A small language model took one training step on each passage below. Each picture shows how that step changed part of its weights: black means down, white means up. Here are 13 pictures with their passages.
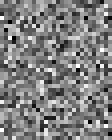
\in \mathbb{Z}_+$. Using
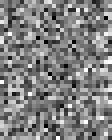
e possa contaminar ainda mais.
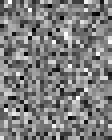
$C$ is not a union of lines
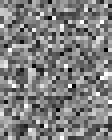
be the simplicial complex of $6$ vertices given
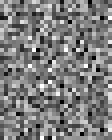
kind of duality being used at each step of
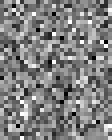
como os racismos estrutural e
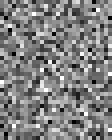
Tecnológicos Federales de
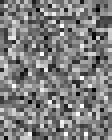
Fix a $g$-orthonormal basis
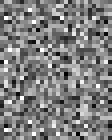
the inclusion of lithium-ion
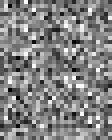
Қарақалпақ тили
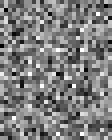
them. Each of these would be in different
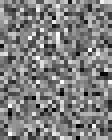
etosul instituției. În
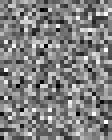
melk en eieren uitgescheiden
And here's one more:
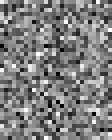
платежами Цель работы –
